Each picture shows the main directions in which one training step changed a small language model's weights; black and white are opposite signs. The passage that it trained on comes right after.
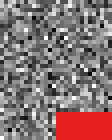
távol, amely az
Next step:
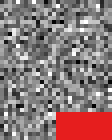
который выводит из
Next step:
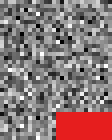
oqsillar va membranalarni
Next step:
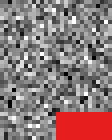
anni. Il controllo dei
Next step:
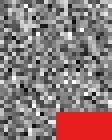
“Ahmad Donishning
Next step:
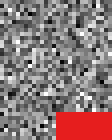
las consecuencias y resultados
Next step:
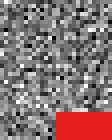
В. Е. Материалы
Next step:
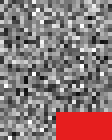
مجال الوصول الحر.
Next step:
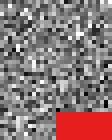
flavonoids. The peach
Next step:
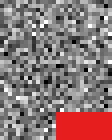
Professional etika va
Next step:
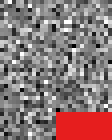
HIV, quando indicado; -
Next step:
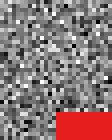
буюрган олимлар,
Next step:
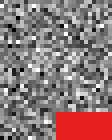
Suriá Martínez, R.,
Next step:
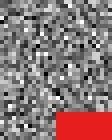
yutuqlariga yo'l
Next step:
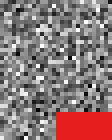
ткани, которая
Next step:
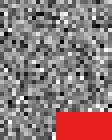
qog'oz ishlab chiqarishda
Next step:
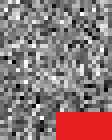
: монография / Т.
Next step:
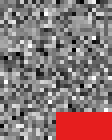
со стороны OpenFlow
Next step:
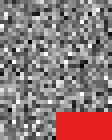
Herbal Selada Air
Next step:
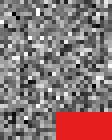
политические, экономические
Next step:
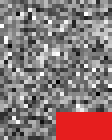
realidade” (Lispector,
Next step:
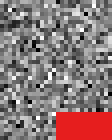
ekspozycji w
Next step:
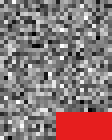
değişkenlerin her biri,
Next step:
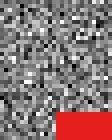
та відповідальності від
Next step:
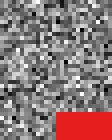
бўйича дастлабки
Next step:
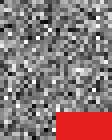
boshqarish yaxshi taʼlim
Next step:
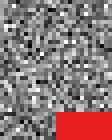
mexanizmlari tahlil
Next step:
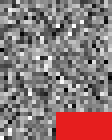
a suíte e os outros dois
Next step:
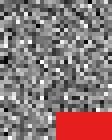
Bolalarni maktab ta’limiga
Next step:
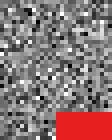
los resultados indican la existencia
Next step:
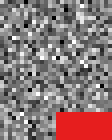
à doença são muitas. As
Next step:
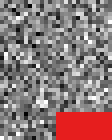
a la población en general. En
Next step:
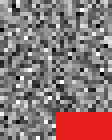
тамойилларнинг бутун
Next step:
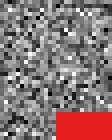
davlatlarning ayrimlarida qizlar
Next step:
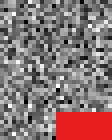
o'tkazish hamda yangi
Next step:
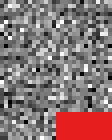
dan Hairi (2016), yang
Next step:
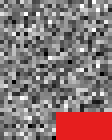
अकबर खां,
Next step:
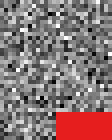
parola viva copre la
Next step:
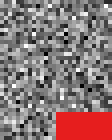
taxminan 11 ming yil
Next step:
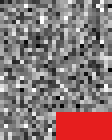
настільних ігор є
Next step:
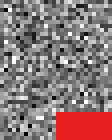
nas relações de trabalho. O
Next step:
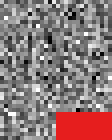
se toman en cuenta otros
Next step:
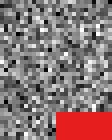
betrekking heeft
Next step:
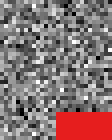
lozimki, insonning ma'lum
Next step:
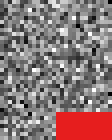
belgisi; "...Kumush
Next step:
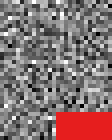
cada e 30 repetições de
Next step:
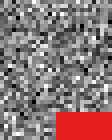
экономика которой не
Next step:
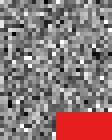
sovun ishlab chiqarishda
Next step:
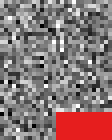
tema até a decisão que
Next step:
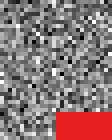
melewati antar pisau dan
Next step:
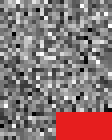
день после операции у
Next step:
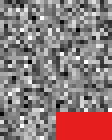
сб. науч. ст. /
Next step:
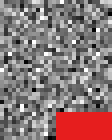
с. References 1.
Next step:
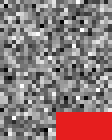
jogo de estratégia para
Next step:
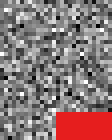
materi pembelajaran,
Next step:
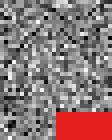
maǵlıwmat keltiredi:
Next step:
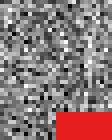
orasi" romanida o'z
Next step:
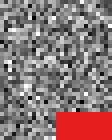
selecionou "nenhuma das
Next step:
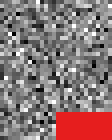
ponencias; pudiendo ser a
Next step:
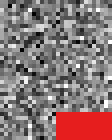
kabi yo'nalishlarda ilmiy
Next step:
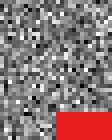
ótilgen. Korruptsiya
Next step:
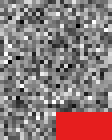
yordamida darsliklardagi
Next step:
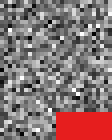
študij (na primer
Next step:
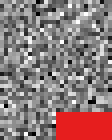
presente artigo são associados
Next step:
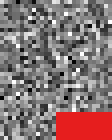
переживання потреб
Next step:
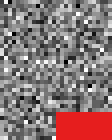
2016), corroboram nossa
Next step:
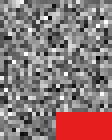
învățării sociale
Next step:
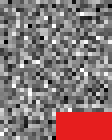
ґрунтується на
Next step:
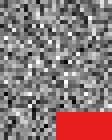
tijdens de workshops
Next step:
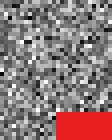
НБС рослини *A.
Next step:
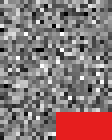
دبیرستانی دوره
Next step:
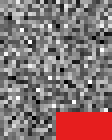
purpose of accounting
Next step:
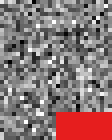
ҳақида маълумот
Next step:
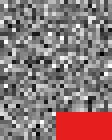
Human Kinetics, 2016.
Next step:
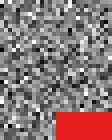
Existenz des möglichen
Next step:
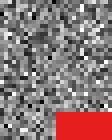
ámbitos público y
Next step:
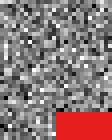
quyidagi kompetensiyalarni
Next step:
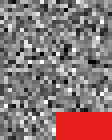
condiciona ao atendimento de
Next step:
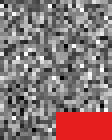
политики Махмуда
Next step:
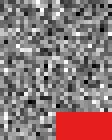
істориками на сторінках
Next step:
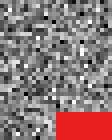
является динамика
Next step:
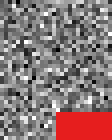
йилларда турли хил
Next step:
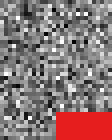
insanoğlu Ruh'un tam
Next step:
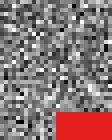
*Belief, attitude,
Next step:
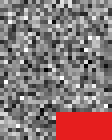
sinf o'qituvchilari
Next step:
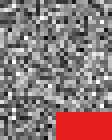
é fornecer dados úteis
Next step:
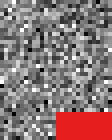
они логично, сами
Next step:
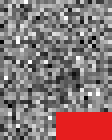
esa, insonlarning kasbiy
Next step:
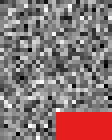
а визначає загальні
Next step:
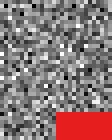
los tomadores de decisiones la
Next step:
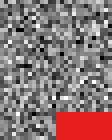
протяженного сообщения
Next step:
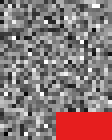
- das Übernutzen der wild
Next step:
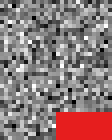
fără asigurarea
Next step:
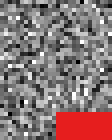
social ou em detrimento de
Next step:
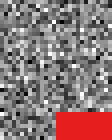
саҳналаридан бирида
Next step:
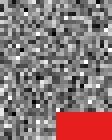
до введения санкций
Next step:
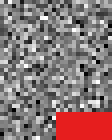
ва журналда миллат ва
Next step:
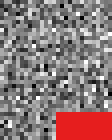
hvor en større andel
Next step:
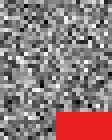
porém, Westra não se detém
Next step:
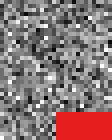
becerisi, kişisel
